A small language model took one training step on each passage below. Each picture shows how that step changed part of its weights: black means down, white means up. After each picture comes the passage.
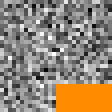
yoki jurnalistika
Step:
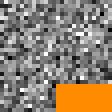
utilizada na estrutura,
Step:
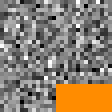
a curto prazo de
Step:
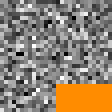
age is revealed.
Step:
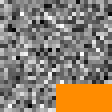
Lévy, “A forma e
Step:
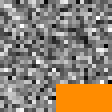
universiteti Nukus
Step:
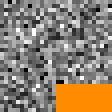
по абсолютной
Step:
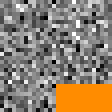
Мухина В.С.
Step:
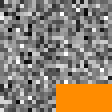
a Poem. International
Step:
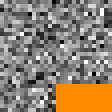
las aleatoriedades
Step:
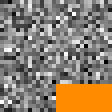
va tahlil qilmay
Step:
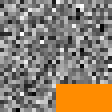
possíveis modos de
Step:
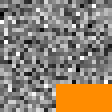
di interrogazione sulle
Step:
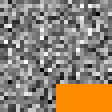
аср ахборот
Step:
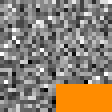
yang diterima atau
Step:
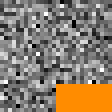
la robustesse de
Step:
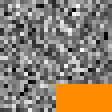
2019). En términos
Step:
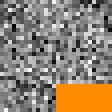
– Федеральна
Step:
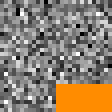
asoslarini o`zgartirib
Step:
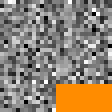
عقد قرار داد
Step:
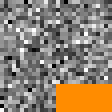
семейное насилие –
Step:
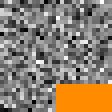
savaştan en çok
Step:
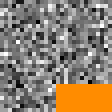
Nurimov R.I,
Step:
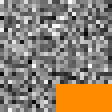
yang terjadi adalah
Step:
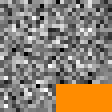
geográfica, de
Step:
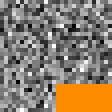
it from other
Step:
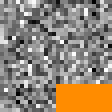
с использованием
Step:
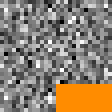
processing technique with
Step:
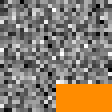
PostgreSQL y
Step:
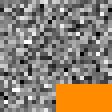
разделение считается
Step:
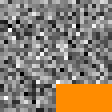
mi tenevano sempre
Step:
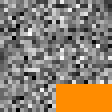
casa tomando de conta de
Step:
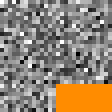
por lo que aunque algunos
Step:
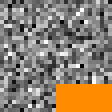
in Finnland bei
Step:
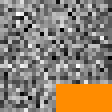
kerak: * Hisobot
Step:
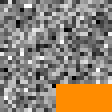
В. Ложкін,
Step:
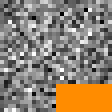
у перші три
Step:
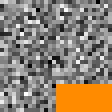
positivos, segundo
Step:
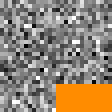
aufzubewahren und auf
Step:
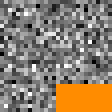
como tampoco, los
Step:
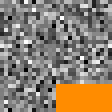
care posedă mai multe
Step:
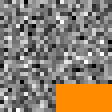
a partir de material já
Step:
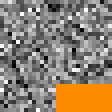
vaqtini mazmunli
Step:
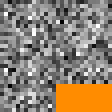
швидше. Кожна
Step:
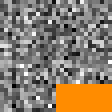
is imposed by the
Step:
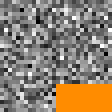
da biodiversidade na
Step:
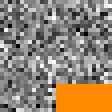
a presente análise, foram
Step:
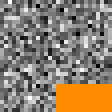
cunoscută printre
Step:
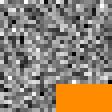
versos, conferências...
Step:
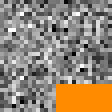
чи кукурудза.
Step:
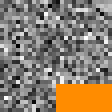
zid tarzda amalga
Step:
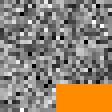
fisik. Artinya,
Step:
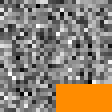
görüşüp ortak
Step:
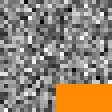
переднем крае –
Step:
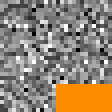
нафақат хорижий
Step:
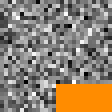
мусбат ишлаб
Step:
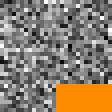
utilizaban y con qué
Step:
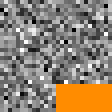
сбор обратной
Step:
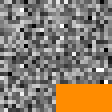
England Journal of
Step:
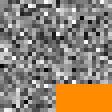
mobil ilovasi ishlab
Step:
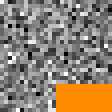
pessoa, limita a
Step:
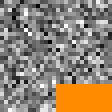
mas cruel, mientras mas
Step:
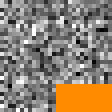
аҳолиси орасида,
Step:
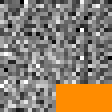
Anghel, „O
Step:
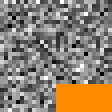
conformación de un modelo ético
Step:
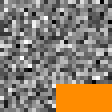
cal e adição de
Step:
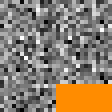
tabel op te stellen:
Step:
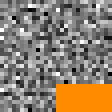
desta temperatura são as
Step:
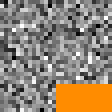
фикрига кўра,
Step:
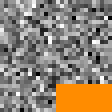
только состава
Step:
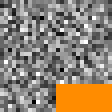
entre le *soi perçu*
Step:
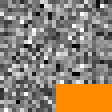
роль играет процесс
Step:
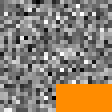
tartibda Markazga
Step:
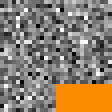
texto! “O sangue é
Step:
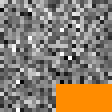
one takes into
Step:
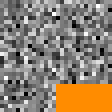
ularning tarixiy,
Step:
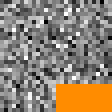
tersebut. Menurut
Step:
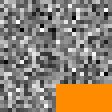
rivoyat qilinadi.
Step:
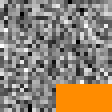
ekan, an'anaviy
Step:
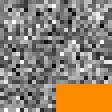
speech, comparative
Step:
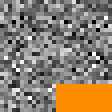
ta'limda farsayt
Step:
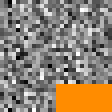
На странице для
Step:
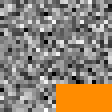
del Ministerio se
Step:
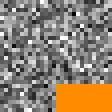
qamrab olgan.
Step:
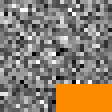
mustaqil ravishda
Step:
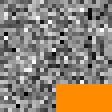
пункт Зводу
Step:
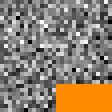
resolver a questão
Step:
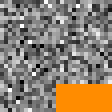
o'quv fani bo'yicha
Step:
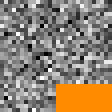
geografiya asoslari,
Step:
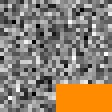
en de hoogte van het
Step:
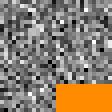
dass sich insbesondere
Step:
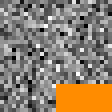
El tratamiento térmico
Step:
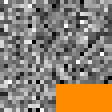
de otros países
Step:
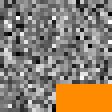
campos da estética
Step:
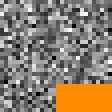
de saúde. É importante
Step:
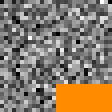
oid adabiyotlarning
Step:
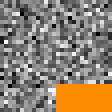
tovush – ma'nosiz
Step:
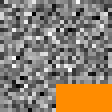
de actividad física de los
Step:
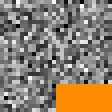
segundo o amor, com
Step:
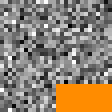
investitsiya muhitini
